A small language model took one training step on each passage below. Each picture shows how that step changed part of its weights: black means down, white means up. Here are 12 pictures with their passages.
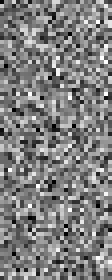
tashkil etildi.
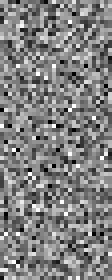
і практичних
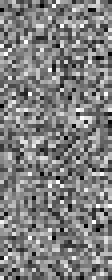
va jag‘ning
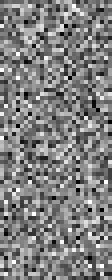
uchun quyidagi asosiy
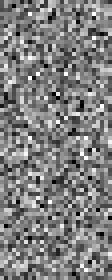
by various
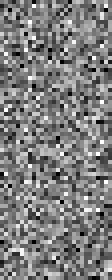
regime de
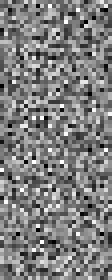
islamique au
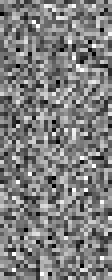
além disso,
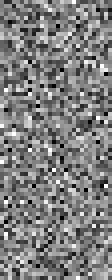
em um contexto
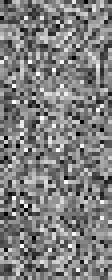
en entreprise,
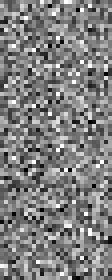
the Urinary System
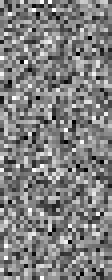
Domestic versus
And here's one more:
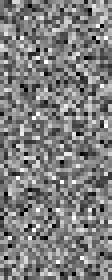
mis en avant
